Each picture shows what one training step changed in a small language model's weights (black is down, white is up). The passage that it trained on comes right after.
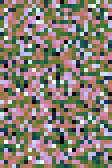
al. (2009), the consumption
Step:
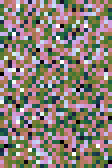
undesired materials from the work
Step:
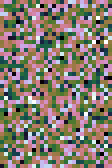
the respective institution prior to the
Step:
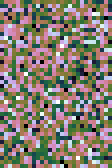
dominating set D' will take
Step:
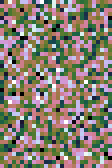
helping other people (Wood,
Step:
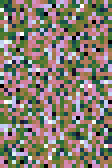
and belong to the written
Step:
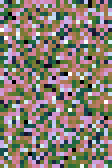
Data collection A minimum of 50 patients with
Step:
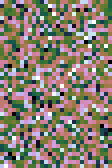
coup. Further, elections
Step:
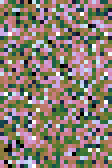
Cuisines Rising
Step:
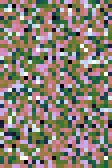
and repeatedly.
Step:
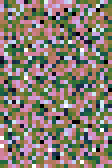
their duties or responsibilities
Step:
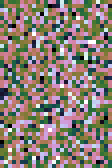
The placement of the OH group
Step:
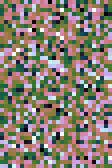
Street features Closest
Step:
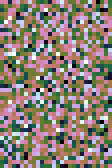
a thermoregulatory
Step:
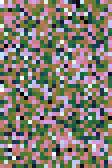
systems: empirical study from
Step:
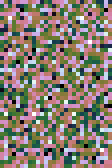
the regulating measures are not
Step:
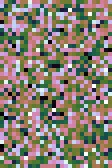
the remaining elements under the three
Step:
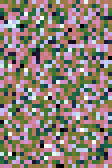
as jogging,
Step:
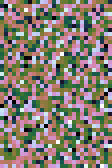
manifestations and crucial factors to
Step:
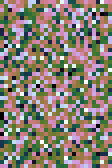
experienced musician would
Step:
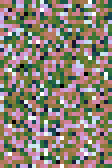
and fragile as well.
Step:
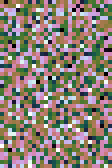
the experimental void growth characterization and
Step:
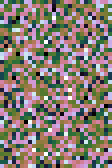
example. CONCLUSION It
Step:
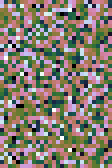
problems in authentic organizational
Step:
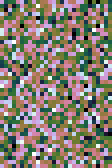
clarify the notion of
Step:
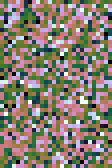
AI and Robotics: the
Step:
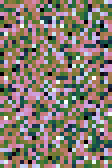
what are called “ecological
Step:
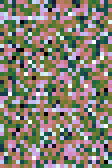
for emergent trees. The
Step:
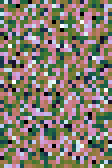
that they are not motivated to go
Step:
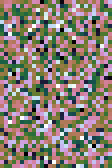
the low dose, and 6h
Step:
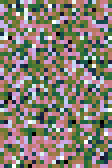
tests indicated that PhD holders
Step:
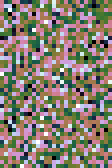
represent a hazardous
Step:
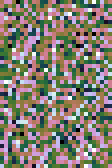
Xu et al. The role of
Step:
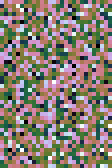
University of Life Sciences and
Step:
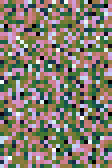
to'rlar** –
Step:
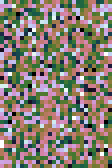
has demonstrated predictive validity for
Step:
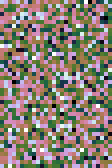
an injection molding process with
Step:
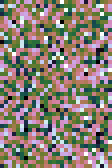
recorded highest fungal load of
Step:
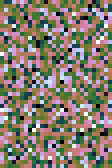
versus endpoints: The
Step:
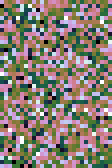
area was studied for the period from
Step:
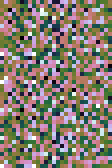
GIBELIO* E
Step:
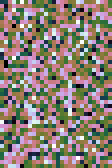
OST, even before any damage
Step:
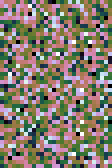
teachers' attitudes toward integrating
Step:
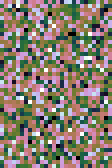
and from 25 March a
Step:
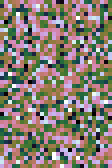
Over a period of 1 year from
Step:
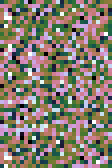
confident in providing care, patients
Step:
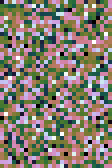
terrain-aware autonomy
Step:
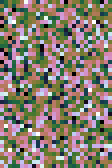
of its less retention time,
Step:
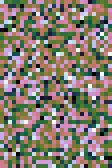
quantitatively by the two-point
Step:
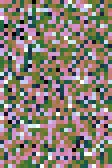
comfort for residents and therefore
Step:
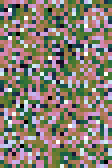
(Schnurr and
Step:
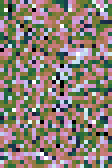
indicates the intensity of their relationship.
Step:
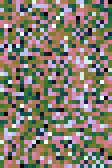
need to be reviewed for
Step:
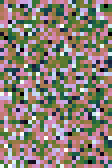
without error, we were able to have
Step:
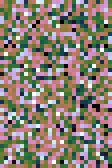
wide use of medicinal plants and
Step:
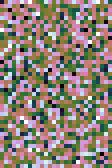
of war and peace, as
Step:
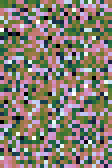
and Turkmenistan,
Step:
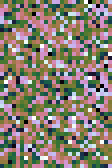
train-test setups.
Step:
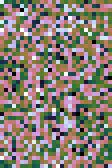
the null hypotheses at the
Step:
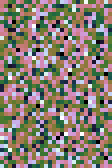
674 and higher trophic level
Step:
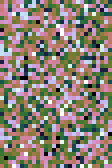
67% of desired products
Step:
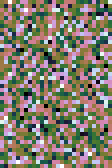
for managing severe pulp
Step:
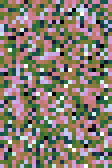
left nephrostomy and
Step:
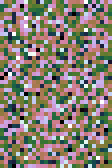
interest. After Second World
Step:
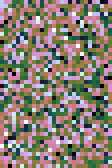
the modified master curve and
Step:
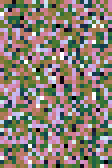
and motivation. Demonstrate
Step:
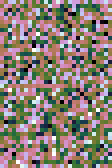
diameter by Manu and
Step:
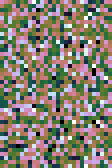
Orthodox Church as
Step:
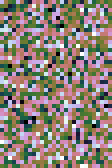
our cases: Our two cases highlight
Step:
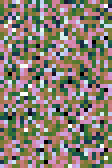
urban areas.[2] A
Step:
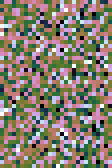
56.13 with standard deviation of
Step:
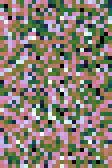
0$, it follows that:
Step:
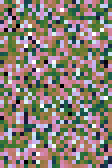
development of the country. The
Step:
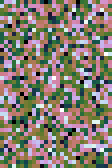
was found in most of the
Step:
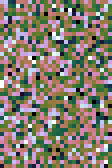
investigate self-reported
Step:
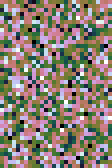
important tools is 3D modeling,
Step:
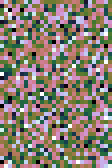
files, configuration data IP connected
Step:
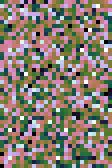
walking on the grass
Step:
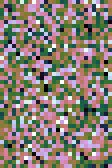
test the ANN model. The
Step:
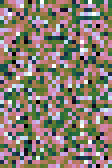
and matching layer, were investigated
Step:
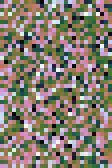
production, transmission, and reception,
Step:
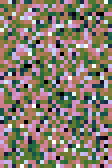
chick fell within normal
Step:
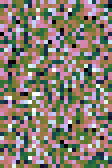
of the author's knowledge, earlier
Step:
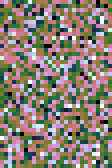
restoration of lost dental
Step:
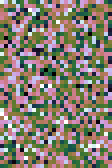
Education. Consequently, being able to
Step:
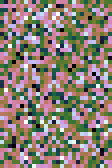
that are not optimal. The online
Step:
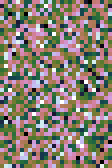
used to find the axis of
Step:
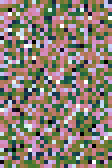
depression of H reflexes when
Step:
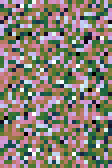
studies have addressed the importance of this
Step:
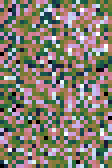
microsymptomatology was
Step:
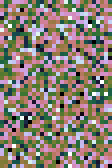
be *in proportion to* the
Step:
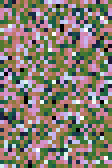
efforts to bring a school to
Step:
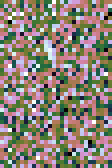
gratefully acknowledge the
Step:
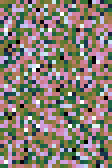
array of audio applications. In this
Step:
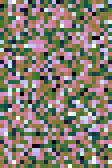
with individual western blot.
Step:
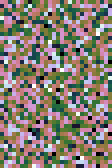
for modernizing state education standards and
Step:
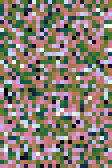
was filtered hot and the
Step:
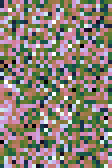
within two hours of removal of
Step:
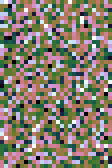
tourist facilities criteria, the
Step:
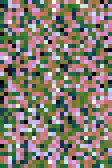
the Source of one's supply one
